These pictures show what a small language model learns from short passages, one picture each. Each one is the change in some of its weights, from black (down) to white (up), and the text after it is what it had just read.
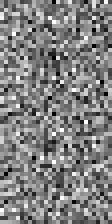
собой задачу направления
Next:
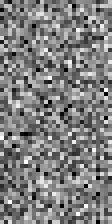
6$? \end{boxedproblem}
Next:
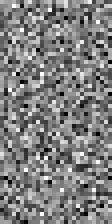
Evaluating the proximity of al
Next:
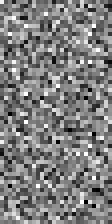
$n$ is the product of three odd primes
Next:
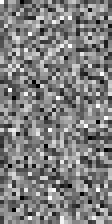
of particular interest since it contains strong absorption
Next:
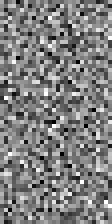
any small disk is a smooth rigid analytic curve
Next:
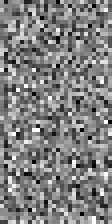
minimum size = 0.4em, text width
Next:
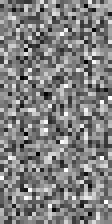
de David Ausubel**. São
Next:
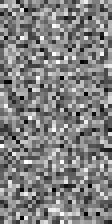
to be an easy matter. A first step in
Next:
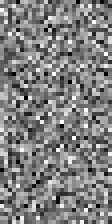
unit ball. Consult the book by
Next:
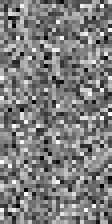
IMD World Digital
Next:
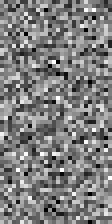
mediata'lim tarbiyaviy,
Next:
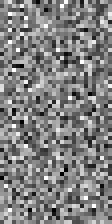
Sekolah*. Bandung:
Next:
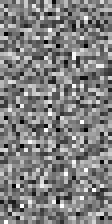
бо мақсади роҳ
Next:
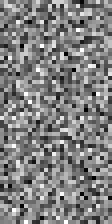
finite} for every $x$. Interpreting
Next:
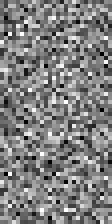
compact totally disconnected group
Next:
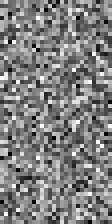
ratio of Lagrangian grid spacing and Eulerian cell
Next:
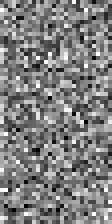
Случилось это,
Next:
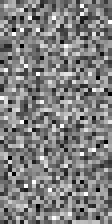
as a function of $y$ for the stationary
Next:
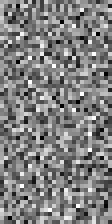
suggestion (supporting the next action),
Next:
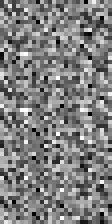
Honorarium Kader Dana
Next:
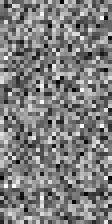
homogeneous photometry for 35 classical T Tauri
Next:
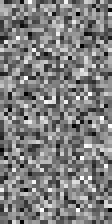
approach does not need the use of irradiance
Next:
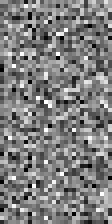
gigante ou extramamária.
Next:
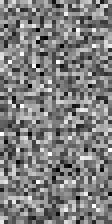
avvalo, tarjimon
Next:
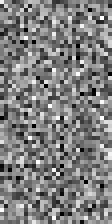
of ground states will share the same
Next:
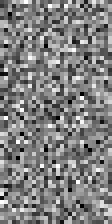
from UV violation and can be regularized by
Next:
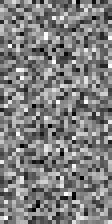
и совершенствование
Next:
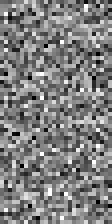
complex integral. The estimate including the imaginary
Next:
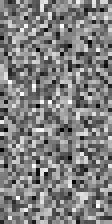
of the choice of initial wavefunctions. The final
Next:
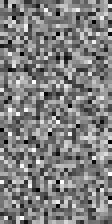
low-temperature femtosecond component
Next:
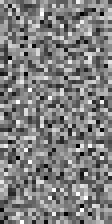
spin-manifolds whose dimension is divisible by
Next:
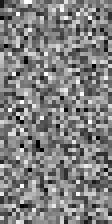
human faces with unprecedented quality and
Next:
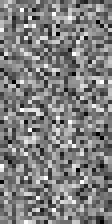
the gluino into a bino plus a quark
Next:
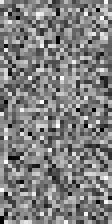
applied here. First, the fuzzy nonlinear
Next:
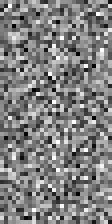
Its $1$-cells are the
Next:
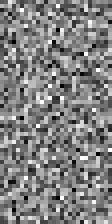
Com a realização desse projeto foi
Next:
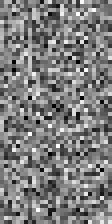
społecznej, -
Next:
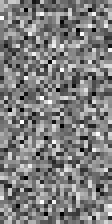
to use azimuth and elevation rates
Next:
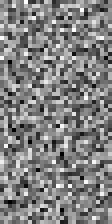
жойлашган. Муар
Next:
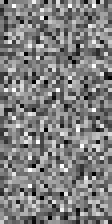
reduction above, this means that $\sigma$ has
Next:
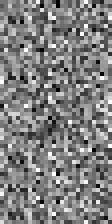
approximated as simple fractions, as shown in
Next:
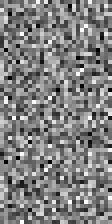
time (cf. theorem 7.7.2
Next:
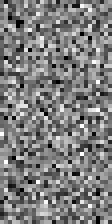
terms in the MARS-Q formulation.
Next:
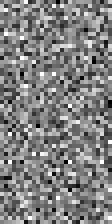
for $\op \X$ and $\op
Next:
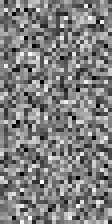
ability to capture the increasingly sampled
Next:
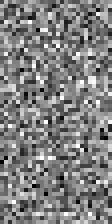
a infertilidade feminina são a
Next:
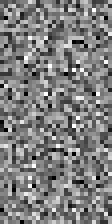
positions can lead to a superior
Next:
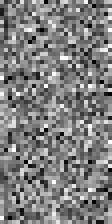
derived in Eq. (7), the
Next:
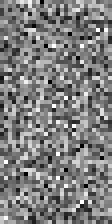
Therefore, in general, we suggest to take the
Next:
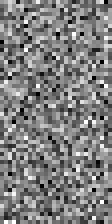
follows that $G/N\cong
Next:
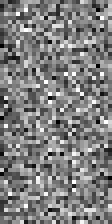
and therefore we will concentrate on the
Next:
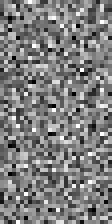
as shows Figure \ref{fig5},
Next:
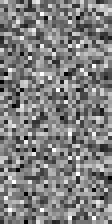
The following result { can be obtained along the same
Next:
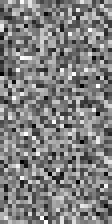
factor data, and impose bounds on the
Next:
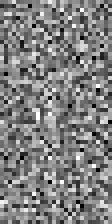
range the spectral data cannot be directly related because of
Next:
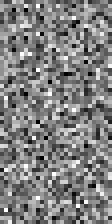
Ularga alohida-alohida
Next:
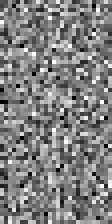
importance of aligning AI projects with
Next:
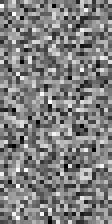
be the reflection arrangement of $W
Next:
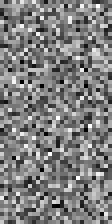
spacetime, the way to project elements of
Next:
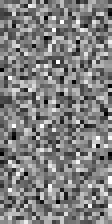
Distance to the meteor assuming an
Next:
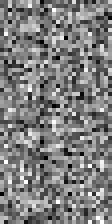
algum rompimento, mas o
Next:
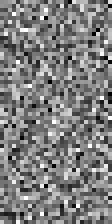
twice, for the middle two factors.}
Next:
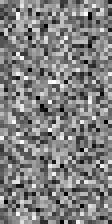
and \ref{geom3d}, we
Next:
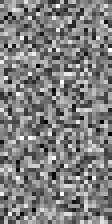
e, em seguida, fazer a
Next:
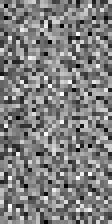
major indices are all distinct and run from
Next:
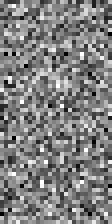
minimizer of $f$. \item
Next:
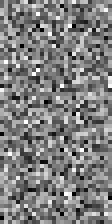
дихальної систем. Наукова
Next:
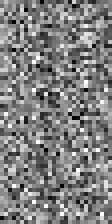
bir xil qolipdagi tinish
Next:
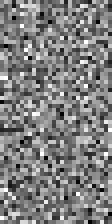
missed for various reasons. Among
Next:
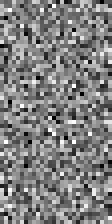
\alpha/\beta^{2}$, the distance between
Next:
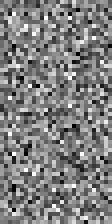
We state an independent characterization of the
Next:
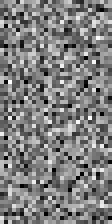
with the photon from the other, resulting in the
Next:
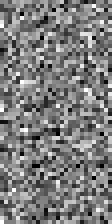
Google, Facebook,
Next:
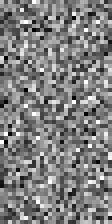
shown to generate enhanced speech with good
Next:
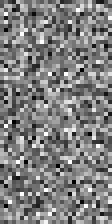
its derivative is bounded in the same set where the
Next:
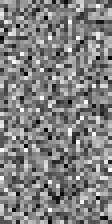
the same value in all reference frames."
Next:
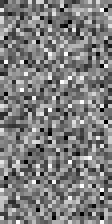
\end{abstract} \begin{center}
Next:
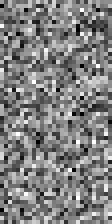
are mounted at the top of
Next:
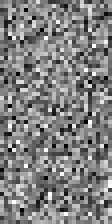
(VNA), a rotating
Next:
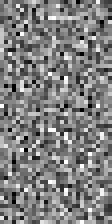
(of providing meaning to events in a
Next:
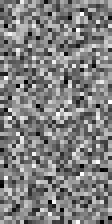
of the ideal $I_q$ becomes larger
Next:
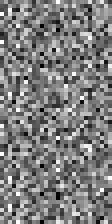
in MPH or KPH
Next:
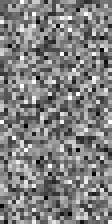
of the distribution, characterizing the fluctuations of the
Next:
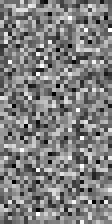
of~$\pi$. Since $Y$ is
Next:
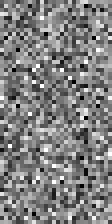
The tile is mainly hexagonal
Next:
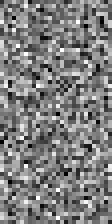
Navas L.M., Ruiz
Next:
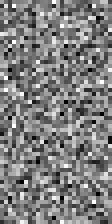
be a sequence verifying the hypothesis. % We
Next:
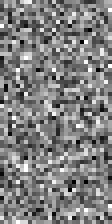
Frisch and R. Morf,
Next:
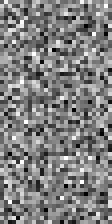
aos ecossistemas e aos
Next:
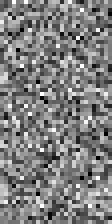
state in literature, which describes laser.
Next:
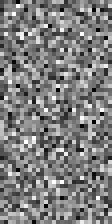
relative to target item onset in the Fog
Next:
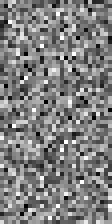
smooth function, in spite of the fact that
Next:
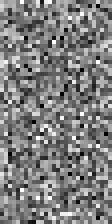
obtain a larger matching, a contradiction.
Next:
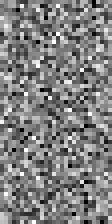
zamanda yeni iş
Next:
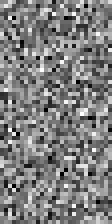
do consumo informado, a segunda
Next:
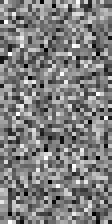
делать QR-код и в
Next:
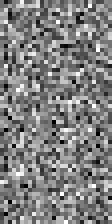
a size of the individual pointing. However,
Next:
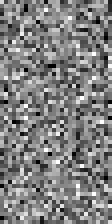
prediction of many extensions of the Standard
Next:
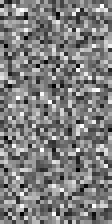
direct determination of the layer stacking order.
